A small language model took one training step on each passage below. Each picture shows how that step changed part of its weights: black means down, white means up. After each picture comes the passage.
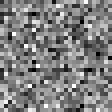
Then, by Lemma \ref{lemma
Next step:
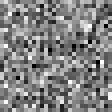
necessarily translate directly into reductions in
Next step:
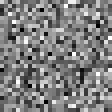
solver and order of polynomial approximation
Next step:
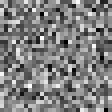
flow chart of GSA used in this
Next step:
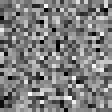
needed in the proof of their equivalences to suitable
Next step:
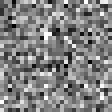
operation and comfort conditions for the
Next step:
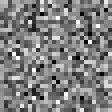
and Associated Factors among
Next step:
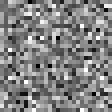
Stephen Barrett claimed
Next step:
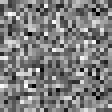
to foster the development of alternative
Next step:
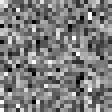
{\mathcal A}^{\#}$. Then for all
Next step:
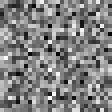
for each singlet of case 2 we know exactly
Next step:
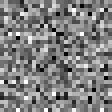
the kernel function $q$ to obtain
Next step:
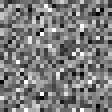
Further limiting this search to papers
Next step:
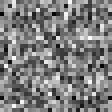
rational varieties among geometrically rational
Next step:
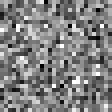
is in fact one value of this expansion of
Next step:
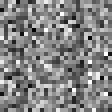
Telecom Infra Project
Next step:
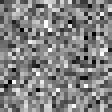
can be mapped spatially. There are several
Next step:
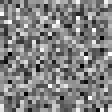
of distributed devices able to monitor
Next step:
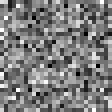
near to y_i . If the
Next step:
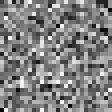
2 Hypnosis Studies
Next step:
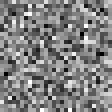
study adopts Davis's theoretical
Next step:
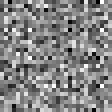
glycolysis is preferred.
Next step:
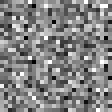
weights are expressed and managed in
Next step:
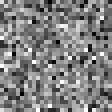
C9: Procedure Refinement -
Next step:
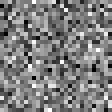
of any other state. (Bal
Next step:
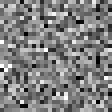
There have been ten editions of the
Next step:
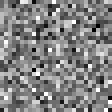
product was extracted with DCM
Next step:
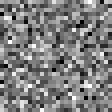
of processes $(U_{\varepsilon})_{\varepsilon
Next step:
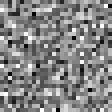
euclidean $3$-space and
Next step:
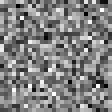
commonly used turbulence model in
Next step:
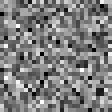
simply connected symmetric space $M$ by a
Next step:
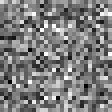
now on. This causes no loss of
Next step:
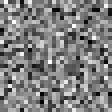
with i-vectors SVR
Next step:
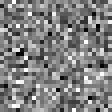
his careful reading of an
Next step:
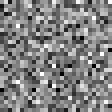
the change of the time-steps is
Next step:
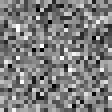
the article giving an example of techniques to
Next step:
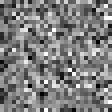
to this one by the obvious change of
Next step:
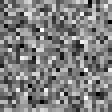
modules were introduced by Enochs et
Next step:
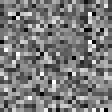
of $k$ equals the number of
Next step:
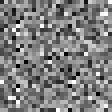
is the major source of energy losses,
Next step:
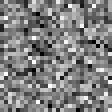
Y) \cup R$, there are at
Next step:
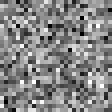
model and quicker surveillance.
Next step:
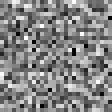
networks, termite mounds,
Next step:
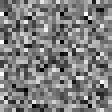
to real experimental results. Predicted
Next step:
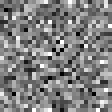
\,. } This shows the validity of the
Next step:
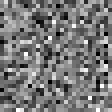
x\in X$ an element $\left(
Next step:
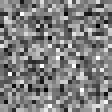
by changing the group $G$. Assume
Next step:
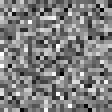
applicability to empirical studies. The
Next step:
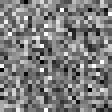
steps of the optimization algorithm. The reference values
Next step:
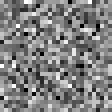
Equation Model Partial Least
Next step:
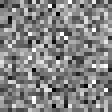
and Project-Based Learning
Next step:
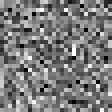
across the set of \textbf{different
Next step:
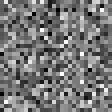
\lim_{t\rightarrow \infty}
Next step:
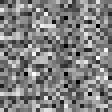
#54. Figure 9. The
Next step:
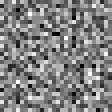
June July Aug Sep
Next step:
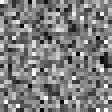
clear from the context. A random process
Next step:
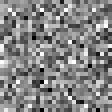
education of the future microelectronics
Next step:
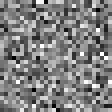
explore a function which should not have
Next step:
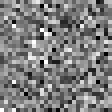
and veterinary relevance considering the
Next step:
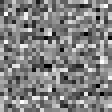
equal employment and management opportunities for women are
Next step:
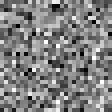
for granted. Moreover, they have higher
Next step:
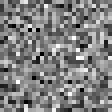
[3], the corresponding problem is written by
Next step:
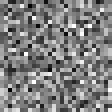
part of the shell with small pore size
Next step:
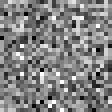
compensations, financial programs,
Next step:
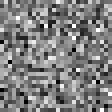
a constant independent of $N$. Either
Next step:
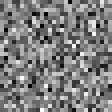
facing by sampling the brick
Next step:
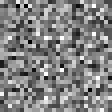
Components - 1 Allergy -
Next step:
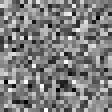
is sufficient to consider the set where
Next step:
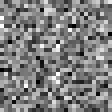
environmental effects for each cow. The solutions for
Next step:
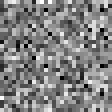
your flexibility. Although
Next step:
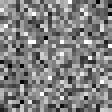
a multicolored triangle. This
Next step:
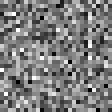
that of the normal control. These results suggest the
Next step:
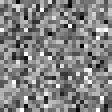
first fabricated in 1997
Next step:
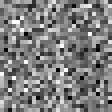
with commercial library search are two
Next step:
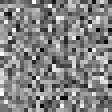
body temperature and heart rate. For future
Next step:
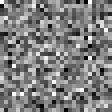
the following class of uncertain vector polynomial optimization
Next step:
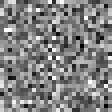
a very vital role in successful
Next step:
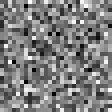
a \emph{continuous multi-label
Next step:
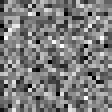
logarithm \[ l(\tau)
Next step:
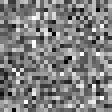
and this difference had a p value less than
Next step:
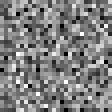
for all six degrees of
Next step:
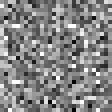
methodology in elucidating the mechanism
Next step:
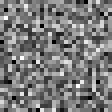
the rank of the Lie algebra by adding the
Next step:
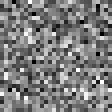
$n$ such that $q =
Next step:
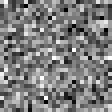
chain. The process of extension is rather simple:
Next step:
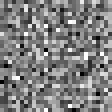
not have so many of one class and so
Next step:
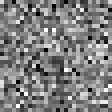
change in the color of the sap to
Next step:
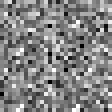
gait velocity in
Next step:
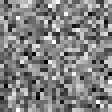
is attained on the complement of a
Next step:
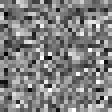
stresses which are observed in composite
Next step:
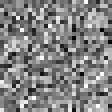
etc. However, the information is
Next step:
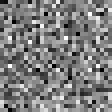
depended on specific cytoskeletal
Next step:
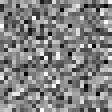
gene silencing in plants.
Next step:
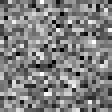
which consists of 10 enzymatic
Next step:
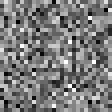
without a tool to perform accurate structural
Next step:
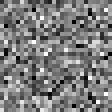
mechanisms altering protein
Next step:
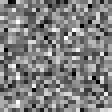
speech material shows that distributions in all
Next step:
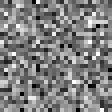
a champion of nonviolence
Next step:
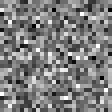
notes indicated in the fragment
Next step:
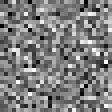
associated sesquilinear form satisfies a
